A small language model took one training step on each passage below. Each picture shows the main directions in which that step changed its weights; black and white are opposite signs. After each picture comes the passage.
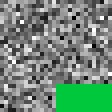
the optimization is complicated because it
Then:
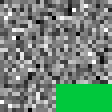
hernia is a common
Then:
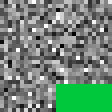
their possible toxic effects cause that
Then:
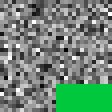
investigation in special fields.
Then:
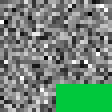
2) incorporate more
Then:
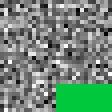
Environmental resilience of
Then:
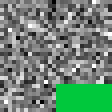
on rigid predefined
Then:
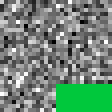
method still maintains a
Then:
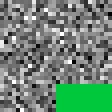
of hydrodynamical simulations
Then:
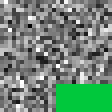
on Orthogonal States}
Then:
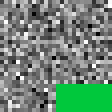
the slippage rate. The
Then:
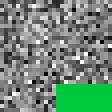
the respondents history of
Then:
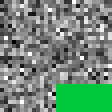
Girls' Education in
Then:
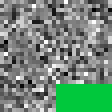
geometry (excluding the
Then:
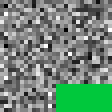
assuming the gravity force
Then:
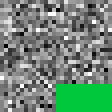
digital education and a
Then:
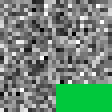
consider topics determined through a topic
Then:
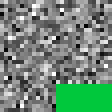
emission lines. A complete analysis of
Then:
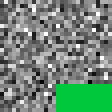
and magnetic coordinates of the
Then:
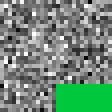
still briefly
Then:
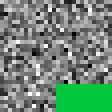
in the usual way as
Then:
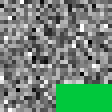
on USSD, we were
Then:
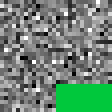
we have used the median of each parameter
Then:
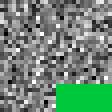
are expected to increase with 3% by
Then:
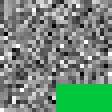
with randomly selected parameters.
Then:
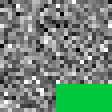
above $10^5$ GeV and
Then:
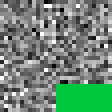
Gasoline Diesel
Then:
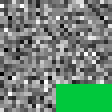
D, Zheng Y,
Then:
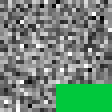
of European mineral
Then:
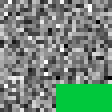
and Fig. 11 can find that
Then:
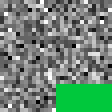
ratio of methane. Figure
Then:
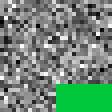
operation of the underlying
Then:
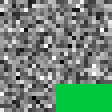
be taken after the summation with
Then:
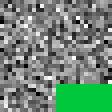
from $S(u)$ by computing
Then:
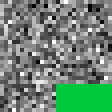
say, defects of the
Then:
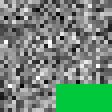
that change in slump was
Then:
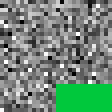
Courant number along $y$
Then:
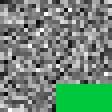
low petrophysical properties
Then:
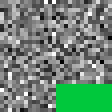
local fluid motion. The
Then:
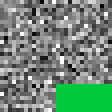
M. Alharbi,
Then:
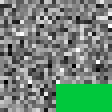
Using Bernstein's
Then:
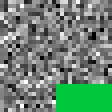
performance reports was a significant operational
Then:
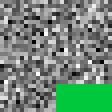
external magnetic field. The
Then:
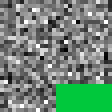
no direct interaction between $i$ and
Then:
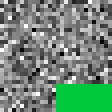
on the third sector
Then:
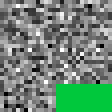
foam showed a high
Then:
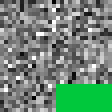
rate and report the basic
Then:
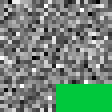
the delicate domain
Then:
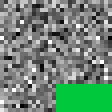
the experimental one. The same
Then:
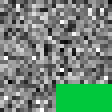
the positions of the main peaks
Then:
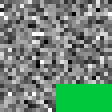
human capital is a major
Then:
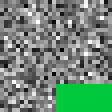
evolutionary pathway and
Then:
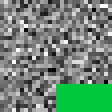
(see fig.1b). The
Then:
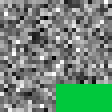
received attention in terms of
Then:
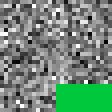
old and historic
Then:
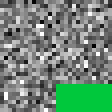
the spins are aligned
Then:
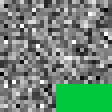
generic drugs, the
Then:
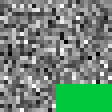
Liu, Anke
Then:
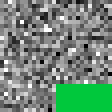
a five parameter model; the parameters are
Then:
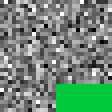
and support refinement of theoretical
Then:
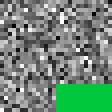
taking place over a longer period
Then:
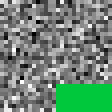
tests compared to the students whose
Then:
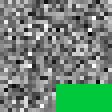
layers within the FDO
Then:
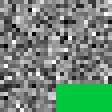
range of measurement uncertainty for
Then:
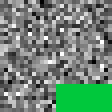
to physics. Second, we
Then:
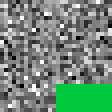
State to secure sufficient
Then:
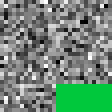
also find that noise hurts the
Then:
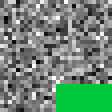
selected, and so on:
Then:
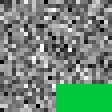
A}_b {\rm curl }
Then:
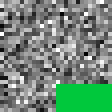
state are shown in the Figure 3 b).
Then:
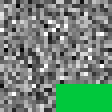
Panasonic, Sony
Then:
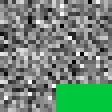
into consideration higher taxon ecological
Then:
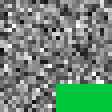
is a mirror image of
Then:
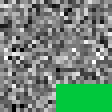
AREA The study area is
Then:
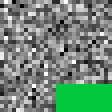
MPG/ESO 2.2
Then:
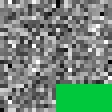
Treatment achieved well-aligned
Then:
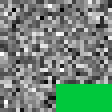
internal dimension lead to predictions about
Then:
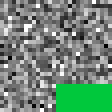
8)? - Full understanding
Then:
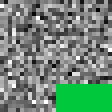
each study or the brand of
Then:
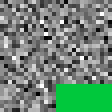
to be implemented. A systematic
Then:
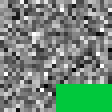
diversity of synthetics in
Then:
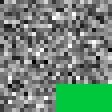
it is convenient to employ
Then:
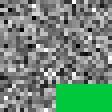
environmental monitoring and
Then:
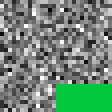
to evaluating drugs, not
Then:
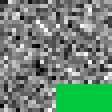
are diverse, namely from
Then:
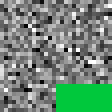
the condensate where the spectrum
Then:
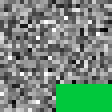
The inclusive photoproduction of
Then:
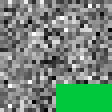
a vast problem space, such as
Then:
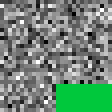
turning on and off of
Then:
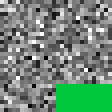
surveillance was carried out
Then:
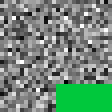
Authority. Project leader from
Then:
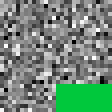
as encountered by us in
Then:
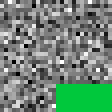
of Physical Therapy,
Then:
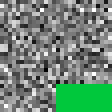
to CLEF eHealth
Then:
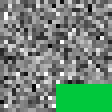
and smooth, passing
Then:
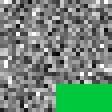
electrodes. Green
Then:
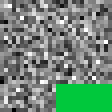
of the ATLAS and CMS
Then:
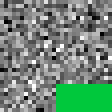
of the energy transferred within the
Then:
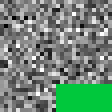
dust production rate is the most
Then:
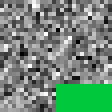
while the comparison samples span
